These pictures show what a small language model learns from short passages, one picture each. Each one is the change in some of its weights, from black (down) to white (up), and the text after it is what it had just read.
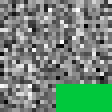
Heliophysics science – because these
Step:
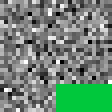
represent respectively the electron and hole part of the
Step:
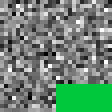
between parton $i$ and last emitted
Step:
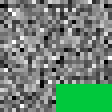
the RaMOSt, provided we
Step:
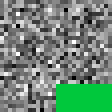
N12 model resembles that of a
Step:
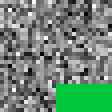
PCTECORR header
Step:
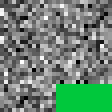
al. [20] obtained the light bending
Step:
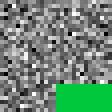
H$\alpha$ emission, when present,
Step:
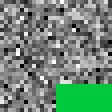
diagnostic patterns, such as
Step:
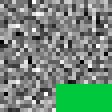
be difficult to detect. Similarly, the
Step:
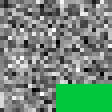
technique to remove energy holes. In this
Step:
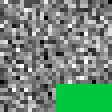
that the time domain signals of different antennas
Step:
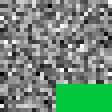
the monolayer (1L),
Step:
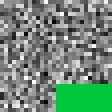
the end of 2017. The final batch
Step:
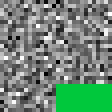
from its original path and partially loses its
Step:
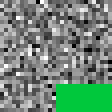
error probabilities under the two hypotheses are
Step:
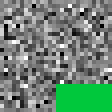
$\alpha$ divided into sub-links
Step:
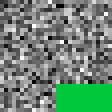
the form of octree, which is
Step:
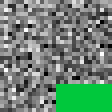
(Video about Learning a
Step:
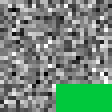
probes following the same path around the
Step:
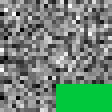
The distribution of orbital eccentricity
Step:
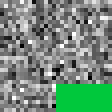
observed cluster of events has occurred by
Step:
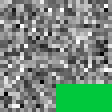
die Lieklammer von
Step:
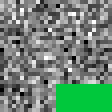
addresses this gap through empirical comparisons
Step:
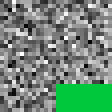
away from equilibrium, for instance under the action
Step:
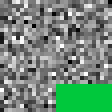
contact potential. Subsequently in
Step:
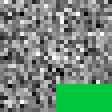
general, the joint distribution of the observed data
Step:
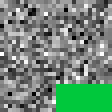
to Wald's algebra-valued generalization
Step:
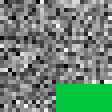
$\delta,\gamma$ in the constraint function
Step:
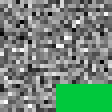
non-quantized Hall phase at large
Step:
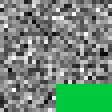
most recently observed ten data fields and try
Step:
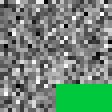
galaxy, the Milky Way
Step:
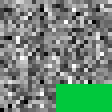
MAD of M06-2X is
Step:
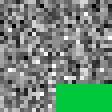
searches must aim for higher precision by using
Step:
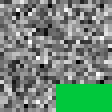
introduced by Harris \& van den
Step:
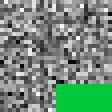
results in the linear regime demonstrates that in
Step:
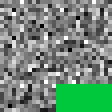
planet system WASP-62b
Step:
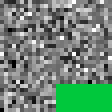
squared of three independent amplitudes at
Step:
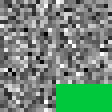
$\lambda$ are calculated by solving the
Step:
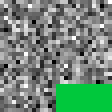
material platforms have garnered significant
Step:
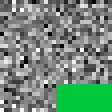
resolution of a "slow" BGO
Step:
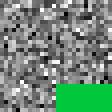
most exciting discoveries of recent
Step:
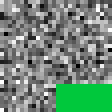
between NaI events and CsI
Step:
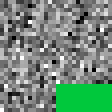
amount of time that an article has had to
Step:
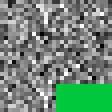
} \end{equation} to compute.
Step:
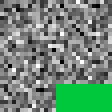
feature vector and the parameter vector. Additionally,
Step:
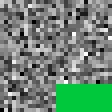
single-process runs show that the number of
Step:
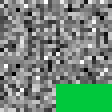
Measuring fluid flow and heat output in
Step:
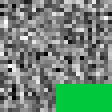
have convergence issues with a large number of design
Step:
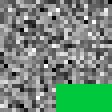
code. To comprehensively evaluate models
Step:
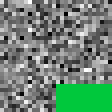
MIM structures to form the adjoining
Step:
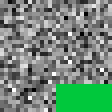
number of collisions, is roughly given by
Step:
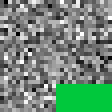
and the controversial nature of
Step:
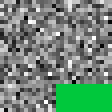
of nesting in the Fermi surfaces and
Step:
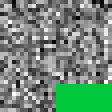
in both cavities simultaneously. These results were
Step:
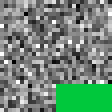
DIBL, and is %different from
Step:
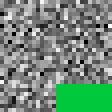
decoder complexity and coding gain.
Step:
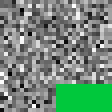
progress in studying non-perturbative
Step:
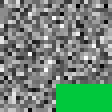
named as S2. This helps
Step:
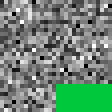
$\tpost$ bin (true
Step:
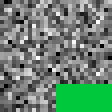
$p$ is particle momentum. 4.
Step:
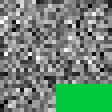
\texttt{Healthcare} dataset
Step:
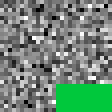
data. \section{Methods}
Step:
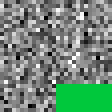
white holes and contracting cosmologies.
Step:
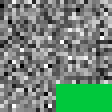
as part of the EFree, an
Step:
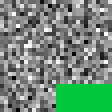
VIF & UQI &
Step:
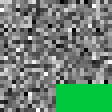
mean redshift) is marked as negative values.
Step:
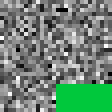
precision measure. (2) If the distribution
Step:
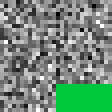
the downstream peers involved in the
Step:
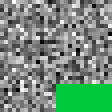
and their primary role in the GPR,
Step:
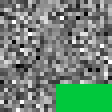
stars ($\ga 4$ Myr) and
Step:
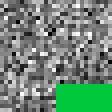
and calibration snapshot are
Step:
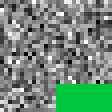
point in both of these classes of solution,
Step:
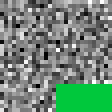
associated with the same component of the mixture.
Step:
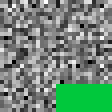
invariants in superembedding
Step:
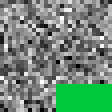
defined in terms of Killing vectors related to
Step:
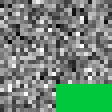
constants. The repeatable cells that result
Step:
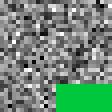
\bigg(\prod_{\ell \subset
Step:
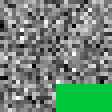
i.i.d.\ with a uniform
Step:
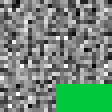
HUDGs follow the relationship
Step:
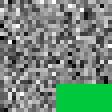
series around $z$, we get
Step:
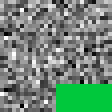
any increase in livestock numbers or
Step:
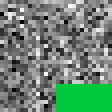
devoted to discuss the matching with the
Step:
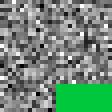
results in satisfaction of the inequality.
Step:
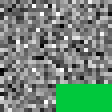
the plot \update{allows a
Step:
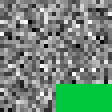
\end{figure} \textit{The
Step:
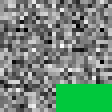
long to remember is that
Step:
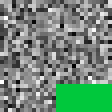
With this assumptions, the simulation results provide
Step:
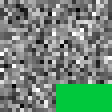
$\pi^k$. In this formulation,
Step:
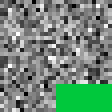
theory is strongly coupled. At this point,
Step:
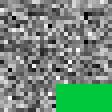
for correlated $X$ errors.
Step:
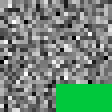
the interference between these two diagrams is positive and
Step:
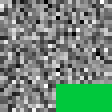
of the local coherences
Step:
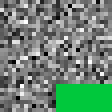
discretizes the analog signal into a
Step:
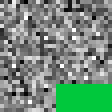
by the nonthermal emission (hard
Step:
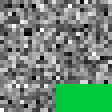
may be two problems. "We calculated the
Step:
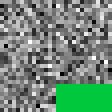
r$ \begin{equation}
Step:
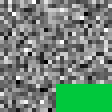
both TMDC interfaces. The
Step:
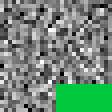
this study are publicly available.
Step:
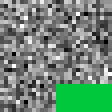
which we draw to initialize the
